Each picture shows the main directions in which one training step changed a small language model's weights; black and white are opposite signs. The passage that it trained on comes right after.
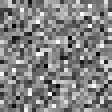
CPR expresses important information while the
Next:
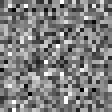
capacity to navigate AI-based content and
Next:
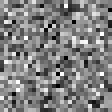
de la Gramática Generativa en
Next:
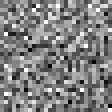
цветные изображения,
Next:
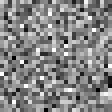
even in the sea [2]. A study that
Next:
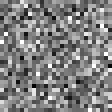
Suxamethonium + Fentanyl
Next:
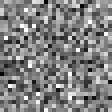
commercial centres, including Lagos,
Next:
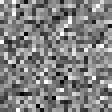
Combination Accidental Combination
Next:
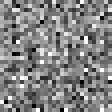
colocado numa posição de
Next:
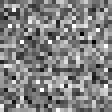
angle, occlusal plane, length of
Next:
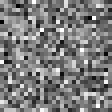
fiscal instrument for stimulating the
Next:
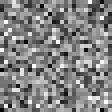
Elisabeth** (ed.)
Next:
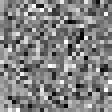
соответствующий переход системы
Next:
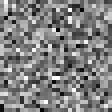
Solijonovna. "The structure of
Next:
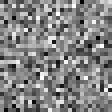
(V, E)$ we mean a
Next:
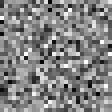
Yogyakarta State University, Indonesia
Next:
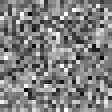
- Leading edge slope – obtained by
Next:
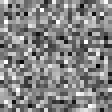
I of a) unit cell, b)
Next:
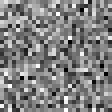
the Student's t-test for
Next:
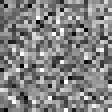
new landscape, FPGAs need
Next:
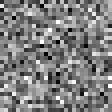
natans is an ancient aquatic
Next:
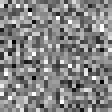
sejam seguros, funcionais
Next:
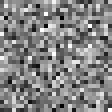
- Arogyavardhini
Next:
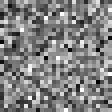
either method, since it does not rely on
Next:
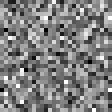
analysis. The language units were grammatically
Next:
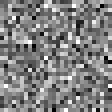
a complete picture. Scanning
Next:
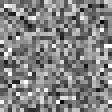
Finanzierung und die damit
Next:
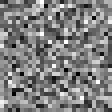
been utilized in the Grid Optimal
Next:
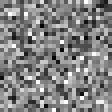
poverty index derived from remotely
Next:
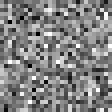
bo'lishi hamda qo'lga
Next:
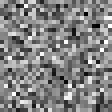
— 22.0% before storage and
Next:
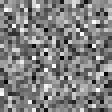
teacher - a specialist in the pedagogical and organizational
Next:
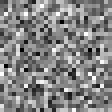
papers** Published monthly
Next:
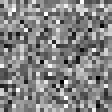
(neyron tarmoqlar va
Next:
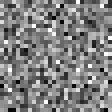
stabilize the prepared formulation by the
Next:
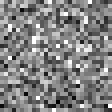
Por fim, está pronto o
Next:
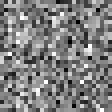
the front right and rear right
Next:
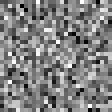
vorschlagen. Abbildung 1
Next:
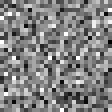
turizm xizmatlari bozorini
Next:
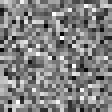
test knowledge score of the mothers regarding
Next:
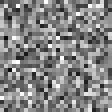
Reproduction Study Advait Amit
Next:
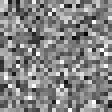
partners CS and MSC) and the
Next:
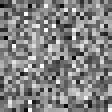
D intoxication was confirmed and it was due
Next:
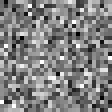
*"Elga xizmat- oliy
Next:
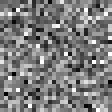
газа (больше, чем
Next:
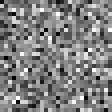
2023 ANDRADE, Magna
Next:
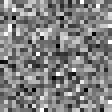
descritivas. Estas, explícitas
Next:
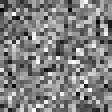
dynamiek is in productie en
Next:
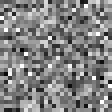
O'tkir Hoshimovning
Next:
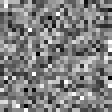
berfungsi secara optimal.
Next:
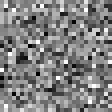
compensate for the effort to carry
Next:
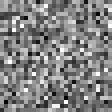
be made the basis for the determination of
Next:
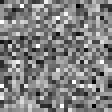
Roberto Burle Marx para
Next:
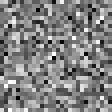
if you are unsure as to whom
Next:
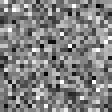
colour code. Fig. 2.
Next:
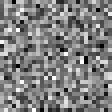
the 9th-grade, students have to
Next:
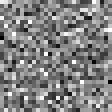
than 35 thousand people die consequently
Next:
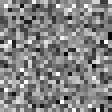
las categorías analíticas de
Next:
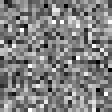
only, unless the European legislator
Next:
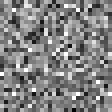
в дальнейшем должно
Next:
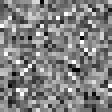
7-8 лирикалық
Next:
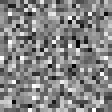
acidification. These properties and the molecular formula
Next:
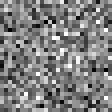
\dots, n\}$ is a
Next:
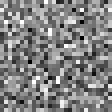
swelling of the jaw with expansion of
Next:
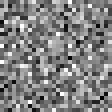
of producing different commodities, which account for
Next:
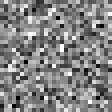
РФ). Также согласно
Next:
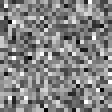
**American journal of physical medicine &
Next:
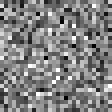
pokazujemo da te
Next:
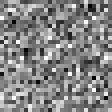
roster was produced using plastic waste proportions
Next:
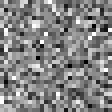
el inconsciente colectivo sino
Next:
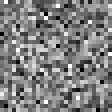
mavjud bo'lsa ham),
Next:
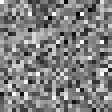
last glaciation in its entire
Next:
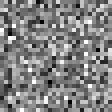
will therefore strengthen both the research infrastructure and the
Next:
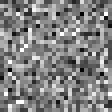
algorithm. It was established that the improved segmentation
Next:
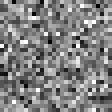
олиб борилмоқда.
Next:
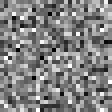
della guerra». The token is found within
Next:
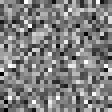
kontakt med livsmedel och
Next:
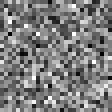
oleh kreditur tanpa adanya
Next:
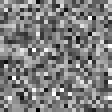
are listed in Tables II and III.
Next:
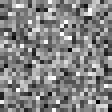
Н., & Давлатов, Р.
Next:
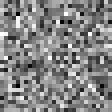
association between dementia and risk of diagnosis
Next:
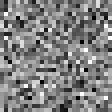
and independent of fiber diameter. Because
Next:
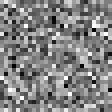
hozirgi tojik tilida ham
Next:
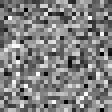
associated with restoration actions (Figure 5).
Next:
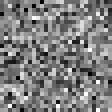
hamkori sifatida ishtirok etadi.
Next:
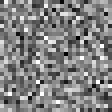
amalga oshiriladi. Ishlab
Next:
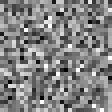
V_{oc} and FF were varied
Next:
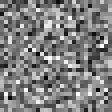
Uit de tabel blijkt dat met
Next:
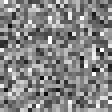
study, questionnaire was administered
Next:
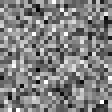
in the majority of Middle East countries is
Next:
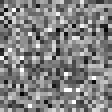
yosh diapazonida
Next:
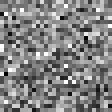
há má distribuição de estações
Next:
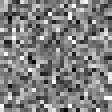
the pure or the mixed solvents respectively.
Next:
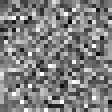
the International Network for Genetic Evaluation
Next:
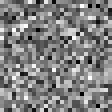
students in the formation of entrepreneurial skills include the following
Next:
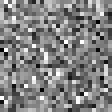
option Greek The following link contains material that
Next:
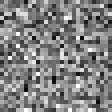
las situaciones sobre las que apostar,
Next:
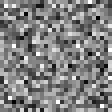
sobretudo ao se tratar de uma
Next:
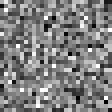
va Abay she‘riyati haqida
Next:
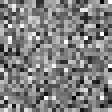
водах, можно не только
